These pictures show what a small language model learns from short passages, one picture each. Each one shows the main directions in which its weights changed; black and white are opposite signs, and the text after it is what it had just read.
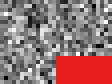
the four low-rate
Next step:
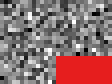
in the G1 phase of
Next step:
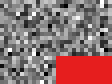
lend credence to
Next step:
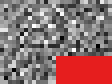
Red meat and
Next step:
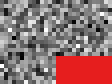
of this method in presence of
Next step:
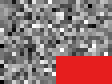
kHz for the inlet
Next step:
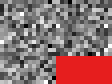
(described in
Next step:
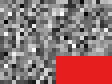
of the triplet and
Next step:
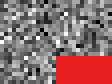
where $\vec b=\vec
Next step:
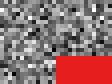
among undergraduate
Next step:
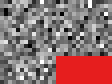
of the shadow
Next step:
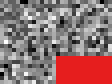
of the superficial
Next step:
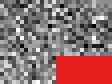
consider device-level
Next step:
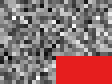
the analytes are
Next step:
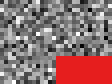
parent compound.
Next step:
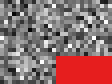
corresponding to the realistic
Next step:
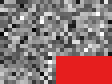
defects is likely to
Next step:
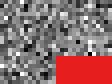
& Oleson,
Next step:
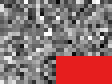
an effort to make an
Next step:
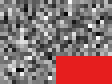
solution thoroughly as
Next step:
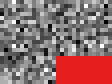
Alpha and it yielded
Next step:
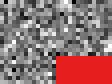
(beams) in the
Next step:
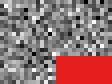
been proved up to
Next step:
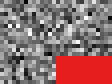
. The problem is formulated
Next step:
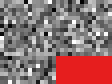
shows the corresponding enhancement of
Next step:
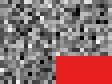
but also on an entirely
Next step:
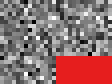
as Polynomial
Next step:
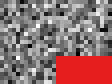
and communicative intent
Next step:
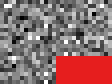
cavitary lung
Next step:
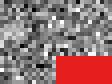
is about $\pm 2
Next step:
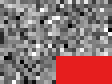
existing methods cannot be compared
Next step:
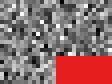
the *most* important
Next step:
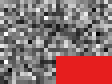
only by virtue
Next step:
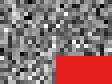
(energy conserving)
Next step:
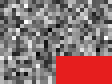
wavelength channels and
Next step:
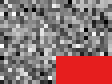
the matrix ordering does not
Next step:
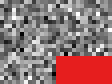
field intensity distribution at the different
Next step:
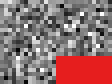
distribution of X-ray selected
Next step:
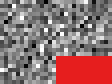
d=5 mm and
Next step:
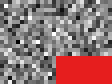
of two new wide systems
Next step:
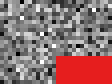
choose to maximize the
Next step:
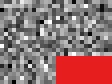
1993) maximum effectiveness
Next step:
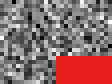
blue veins. The right
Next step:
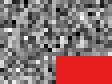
of centrality measures we
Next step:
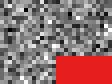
to approximately the sum of
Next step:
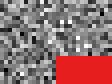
first fluid has a
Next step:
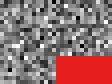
particles—which offers a
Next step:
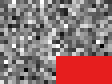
the vertical plane through the
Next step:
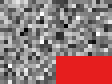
was found between interface
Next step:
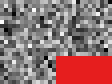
immersing the cell
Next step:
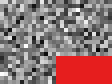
has disrupted the
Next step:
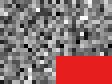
and inadequacy in
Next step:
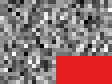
: Resources D :
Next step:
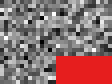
of postoperative complications
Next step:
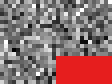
taken losses its meaning,
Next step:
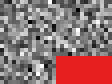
can either be estimated using the
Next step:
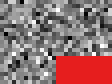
structured pro-forma
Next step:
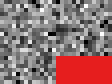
methods and concentrations on
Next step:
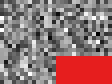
recycling has the
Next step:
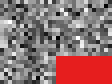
$\xi$, known as
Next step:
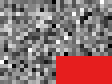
be deteriorated by
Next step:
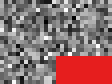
disk and bulge
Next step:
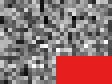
the screen center for
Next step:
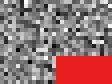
Turkish National
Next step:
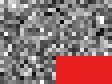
latter automatically contain
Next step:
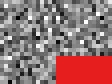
a long duration of
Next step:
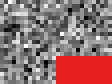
log-log slope of
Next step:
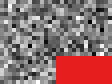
are fulfilled,
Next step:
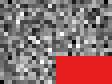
procedure was implemented using the
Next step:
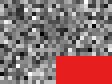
al. 2015] These authors
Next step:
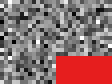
pattern were observed in the
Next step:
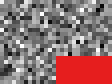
process includes consultation and
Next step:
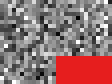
space disappears in
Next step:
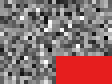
to have a child and could
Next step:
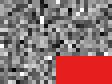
that it is possible to
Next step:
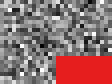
experiments. MRP,
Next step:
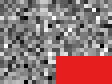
eval, even?,
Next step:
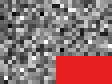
direct I/O was
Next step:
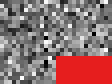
stellar spectra to our
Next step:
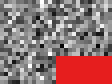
General Public
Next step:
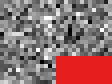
linear and isotropic
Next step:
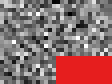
applicable to persons with
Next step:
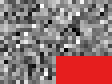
few years ago. I
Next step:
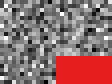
of both EGSs
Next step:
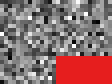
development and the impact assessment
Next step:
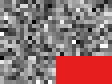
radio antennas
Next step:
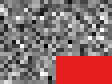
responses to them,
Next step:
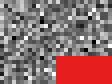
that is in line with the
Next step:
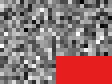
Grade Grade
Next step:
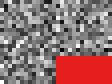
related societal challenges and key
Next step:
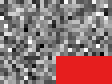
some words. You
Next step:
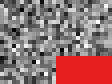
comes from a soft core
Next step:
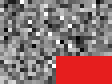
maps show a magnetic field
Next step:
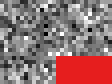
Figure 6: Crown
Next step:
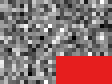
Updates an existing
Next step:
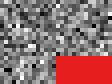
models). The functions over the
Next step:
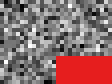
be a linear combination of both
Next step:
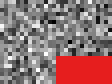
Second pulse of
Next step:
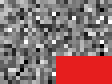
people could manage*"
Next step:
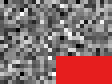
print media that
